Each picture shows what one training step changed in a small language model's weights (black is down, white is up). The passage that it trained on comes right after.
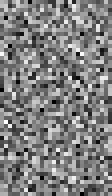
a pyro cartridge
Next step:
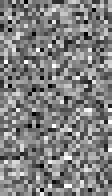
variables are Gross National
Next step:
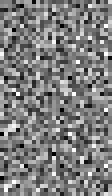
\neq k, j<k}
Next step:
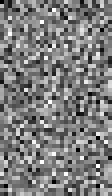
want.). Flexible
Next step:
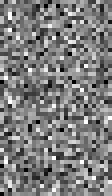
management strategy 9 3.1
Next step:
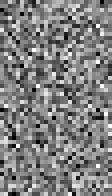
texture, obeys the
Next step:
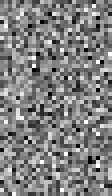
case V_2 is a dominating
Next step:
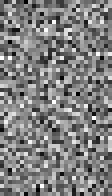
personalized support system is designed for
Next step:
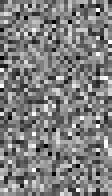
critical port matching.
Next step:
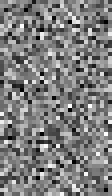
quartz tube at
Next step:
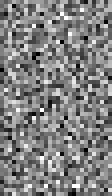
PEMC to EDMC
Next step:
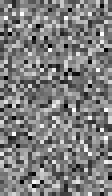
- graphics (investigates the
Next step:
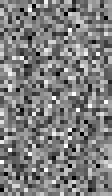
extreme rainfall
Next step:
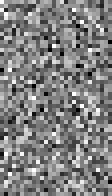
& blonde (BlM)
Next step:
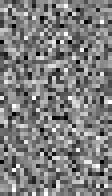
UsBessel}, the standard
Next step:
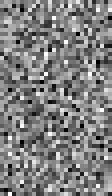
boundary conditions, a converged
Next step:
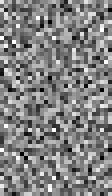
SNe~Ia further with
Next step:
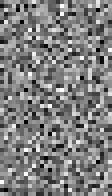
Co-funded by the
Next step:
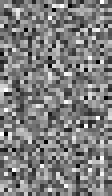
of these hazardous
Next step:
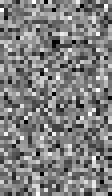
loss-rate of angular
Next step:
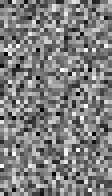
are more difficult. However,
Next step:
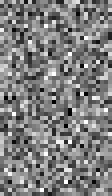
1. Average daily
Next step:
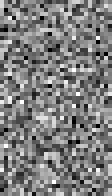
used using portable devices or
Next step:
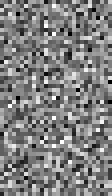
a decrease in free
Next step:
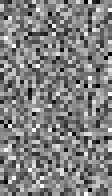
symmetry violation would seem to
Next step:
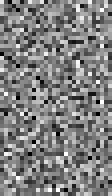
in the same group (called a
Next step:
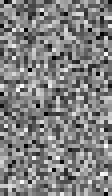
as mentioned in the
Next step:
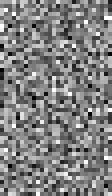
is then described as follows:
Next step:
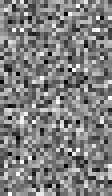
since independence in achieving
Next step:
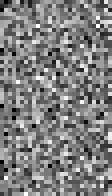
layer circuits from
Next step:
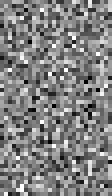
the proposed scheme with only
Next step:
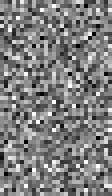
is possible that those with sudden
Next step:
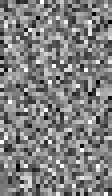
evaporating black holes
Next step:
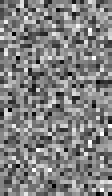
will be modular invariant.
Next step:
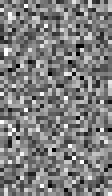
a scope to examine the same
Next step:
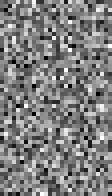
the femtosecond
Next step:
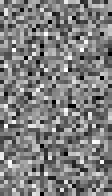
distance of the two particles and the
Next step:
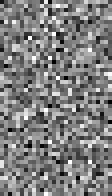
cliffs), it is not possible
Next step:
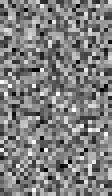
gas mass in cluster cores is only
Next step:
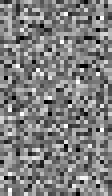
onto a default time
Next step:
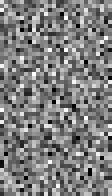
the following structure where we distinguish
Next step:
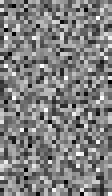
conclusions from the model could not
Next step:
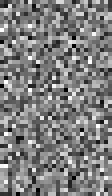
whereas AI provide objectivity and
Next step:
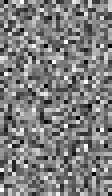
by a model trained on real
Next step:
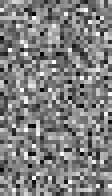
for a sufficiently large values
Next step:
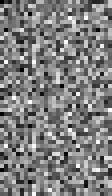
that the resulting productivity distribution is
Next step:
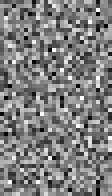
Some patients may be
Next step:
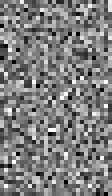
200 for the pump field
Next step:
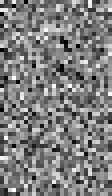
collected anonymously in
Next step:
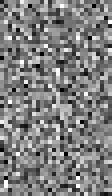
theory then Yang Mills theories
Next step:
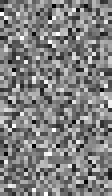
turn notified his
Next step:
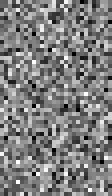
Explore . Analyse .
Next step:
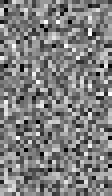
G-parity even terms are of
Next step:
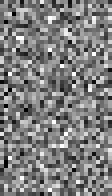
\author{Santanu K.
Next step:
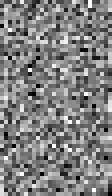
which are identified and discussed in
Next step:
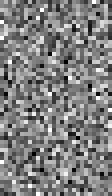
Eq.~(\ref{matrix form 2
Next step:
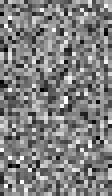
based on the method of analyzing the
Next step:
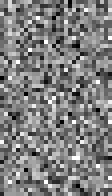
virtual boson or
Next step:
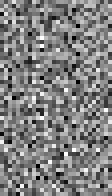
The key to this analysis is the
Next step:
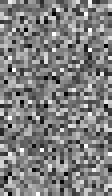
actions were like that, or is there
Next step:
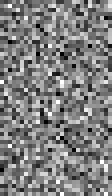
flavor with nonzero
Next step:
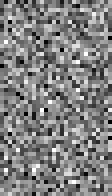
Communications in Public
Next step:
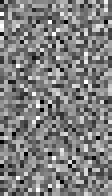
$d$ quarks.}
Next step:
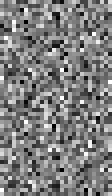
times of extreme
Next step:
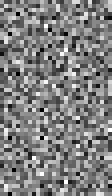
a vote on the EU
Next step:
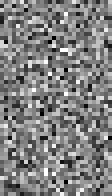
is the mass of the fluid
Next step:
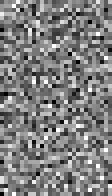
customers prefer finance
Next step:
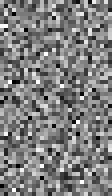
there is no globally unified
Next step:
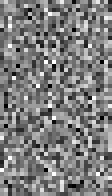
product Salad dressings with
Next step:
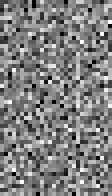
General Medicine,
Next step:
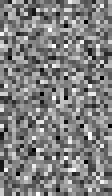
well as subjects of wide
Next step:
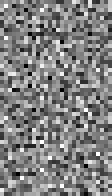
the spin-wave Hamiltonian
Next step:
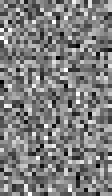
symbol is an average over 20
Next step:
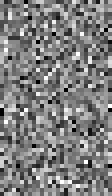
runtime always form a
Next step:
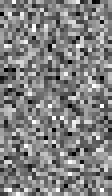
two different scenarios for the
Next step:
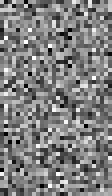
should be integrated into the
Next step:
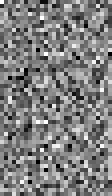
disease prediction and even
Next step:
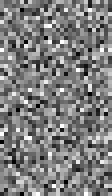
calculated stress would be about 55
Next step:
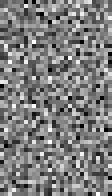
Numbers”, International
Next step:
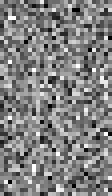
user or group is a function of the
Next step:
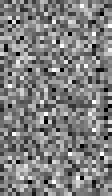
514). Wodak and
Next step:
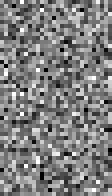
we have set $J = 1$ and
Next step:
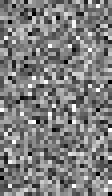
and recognition tasks.
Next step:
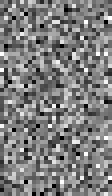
is less than 30 ns and
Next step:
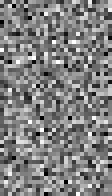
or multiple interactions with the environment).
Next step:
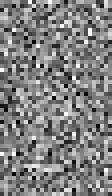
single valued and well defined. In
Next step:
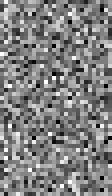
we do not need upper bounds for
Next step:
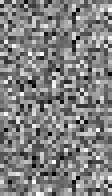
created a decision-making
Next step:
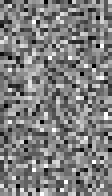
in the international market and
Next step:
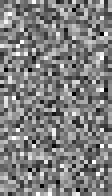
important. Neutrinos can be
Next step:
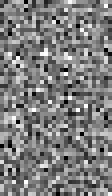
is the leading cause of health
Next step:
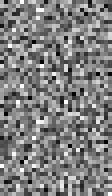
observed by the authors when we
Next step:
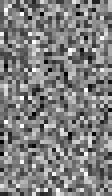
invoking the existence of
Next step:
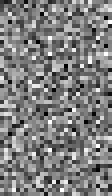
each gender were also worked on
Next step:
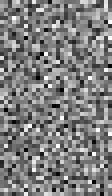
the collider tend to reduce
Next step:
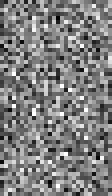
I for interpreting the
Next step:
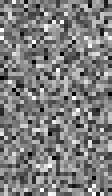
difference in the geographic
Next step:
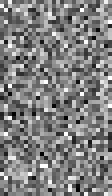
oscillation and saturation
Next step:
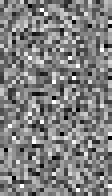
complement included. Each subset
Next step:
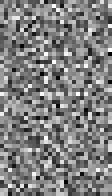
formulate. However, their analysis can
